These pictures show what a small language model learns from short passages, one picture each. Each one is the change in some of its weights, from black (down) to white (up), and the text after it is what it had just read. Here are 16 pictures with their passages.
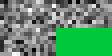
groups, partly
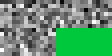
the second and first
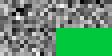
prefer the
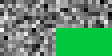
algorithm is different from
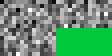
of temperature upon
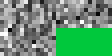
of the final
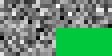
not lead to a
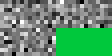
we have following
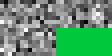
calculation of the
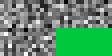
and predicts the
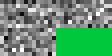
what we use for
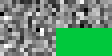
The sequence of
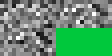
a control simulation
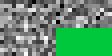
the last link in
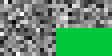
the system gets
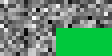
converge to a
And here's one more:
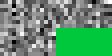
with the SM
